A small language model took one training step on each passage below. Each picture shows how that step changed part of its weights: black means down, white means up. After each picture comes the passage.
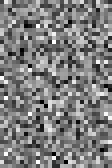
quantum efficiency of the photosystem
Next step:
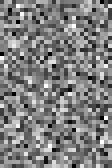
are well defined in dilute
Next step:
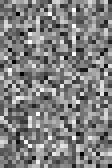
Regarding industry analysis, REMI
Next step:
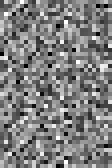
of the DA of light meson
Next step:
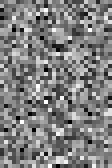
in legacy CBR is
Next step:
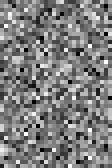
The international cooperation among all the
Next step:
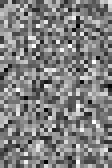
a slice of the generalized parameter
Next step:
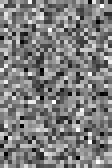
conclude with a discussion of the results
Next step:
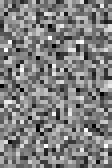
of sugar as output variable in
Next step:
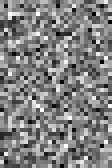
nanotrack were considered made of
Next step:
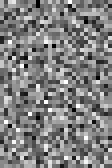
mV, and on the
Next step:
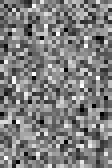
al., 2007). Although it is
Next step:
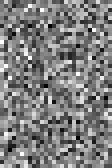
systems due to the larger phase space
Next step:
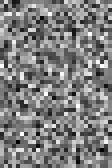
abundance of helium and carbon,
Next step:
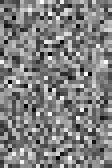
of the horizon. Let collision occur
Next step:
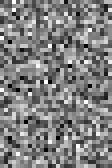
power rating. PV
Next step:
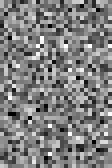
of quantum field theory on AdS
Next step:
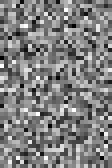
turbulence driving the acceleration field
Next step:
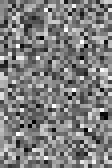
et al., 2025). Extended
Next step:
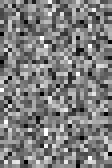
those concepts in the context of previous
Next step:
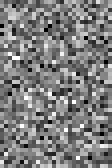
are expressed as matrix elements of
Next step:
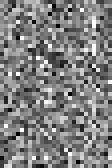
to qualify as an independent
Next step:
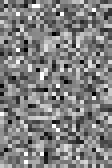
difference in the electronic density $\Delta
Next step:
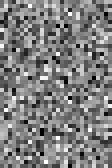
(S_m) in the
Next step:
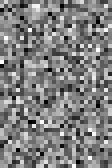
manual movements, the ideal
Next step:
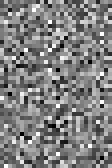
outer edge of the Fe core
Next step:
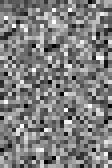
will ultimately ensure an
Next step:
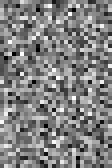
Nanomaterials in
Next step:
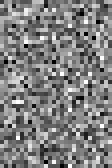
*Report from Task
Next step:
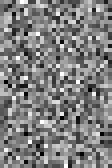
fermion in the SM, its mass
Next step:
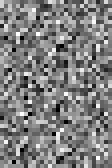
that within GGA methods, the
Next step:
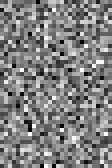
as follows: (i)
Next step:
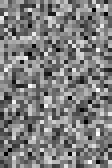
research findings established that rates of
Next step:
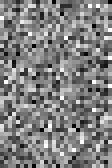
(24 individuals/m²),
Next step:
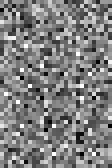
analyze the dynamics of the system using
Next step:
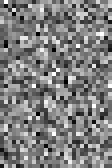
market in both fields: sustainability and
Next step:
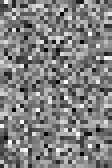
ensemble, mean and variance of a
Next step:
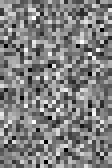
a specific blurring function that
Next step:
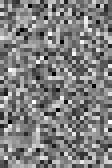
2.4m, reveal that
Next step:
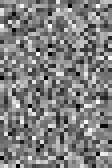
category and there are no patients who
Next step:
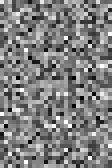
between the branches of the
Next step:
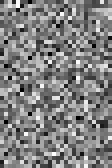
of the 5 correct cases of
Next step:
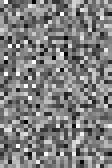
wastewater), where $Cl^-$
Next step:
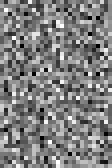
Now, if the DEC is
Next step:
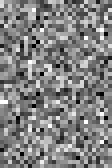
that optical alignment is a highly
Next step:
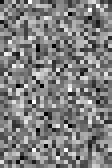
Temperature-dependent Sm
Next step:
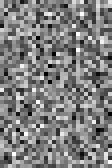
of iron, and investigated the
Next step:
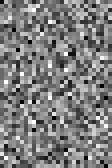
infections is usually attainable
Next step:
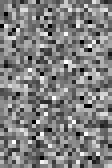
and analyzed using thematic analysis,
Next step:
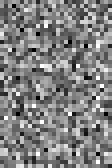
but their kinetics and dynamics
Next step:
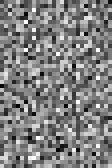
above numerical problem reflects a
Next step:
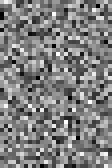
This discrepancy can be
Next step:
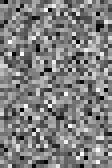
Naicker et al.
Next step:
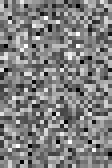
\section{Effect of
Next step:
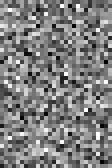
flat case, stability is proved
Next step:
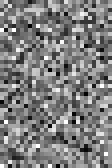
missed when variants are
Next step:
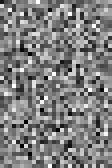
negligible (less than one pixel across
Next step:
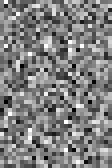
score, and MCC to assess
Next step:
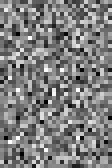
the people responsible for each task.
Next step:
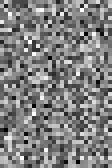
quality endeavor to meet the
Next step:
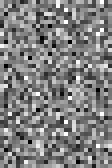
of the SUSY parameter
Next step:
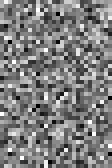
benefiting the power reduction.
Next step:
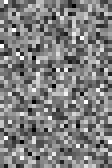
Medication Those who had moderate
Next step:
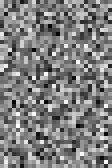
of marine genetic resources
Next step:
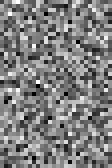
associated with serotypes 14 and
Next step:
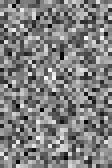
is expected because it indicates better
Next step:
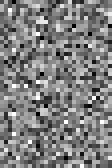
estimation routines employed by the
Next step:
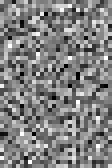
occur is inherently constrained by
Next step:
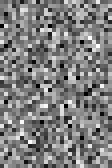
and recommended to patients primarily within the
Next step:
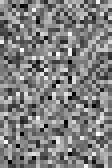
ICU and Emergency
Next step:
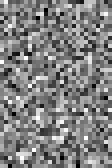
low pressure. The load on the
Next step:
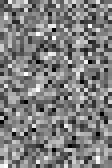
January, 2022 Money
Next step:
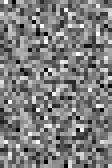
cancers in Africa were
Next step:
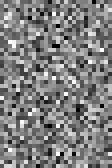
2 The generation, accumulation and
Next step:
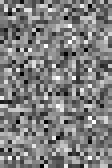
If for all $s \eq
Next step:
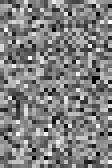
habitat. By contrast with
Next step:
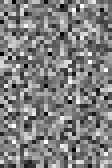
are always negative, therefore always
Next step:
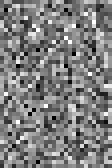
Comparative Study of the
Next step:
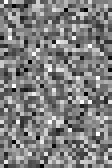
EXCHANGE Process:
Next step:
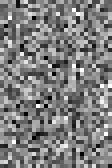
derived from only agriculture sector.
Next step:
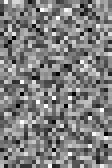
Rabi oscillation with
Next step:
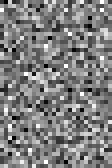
Array Figure5. Global
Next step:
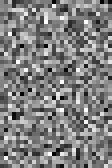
which base protocol transaction is used as
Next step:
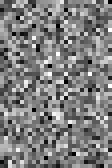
Ithacan Historical
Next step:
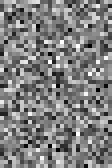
of reasons why there occur different concepts
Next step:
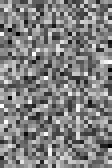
the size of the model. This
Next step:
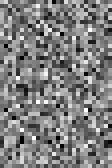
stage, we naturally assume that each
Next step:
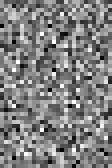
are being deployed for stock price
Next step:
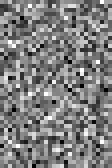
predicted curve. d. Many
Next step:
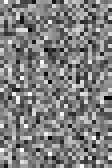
modern culture. Our findings show that
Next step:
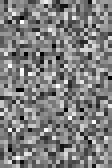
be a ranking-matching
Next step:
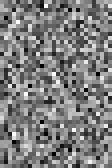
the following, we study the
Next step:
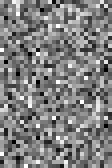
connected layer then processes this vector
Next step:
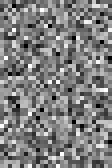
methods are illustrated using data from the
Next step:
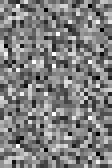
These cheeses have high
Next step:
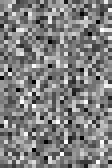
at 15-minute intervals.
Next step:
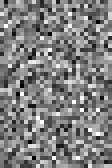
such places enough to hold people
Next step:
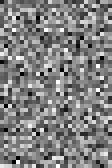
$v_\phi$ distributions
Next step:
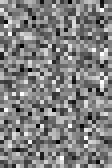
which follows the famous
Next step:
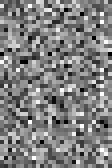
farms are between 0.5
